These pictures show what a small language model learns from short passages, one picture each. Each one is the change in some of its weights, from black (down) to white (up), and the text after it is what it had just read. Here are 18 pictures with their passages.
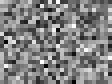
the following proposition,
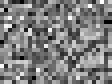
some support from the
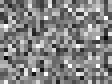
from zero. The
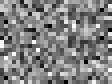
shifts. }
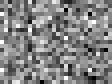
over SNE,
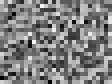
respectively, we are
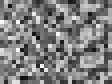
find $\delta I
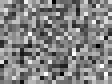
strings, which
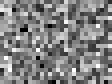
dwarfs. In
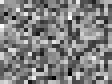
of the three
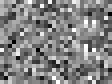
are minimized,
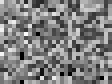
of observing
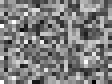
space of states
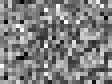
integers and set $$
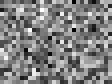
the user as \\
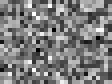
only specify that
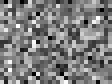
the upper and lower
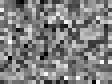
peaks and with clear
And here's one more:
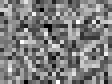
scenarios divided into 6
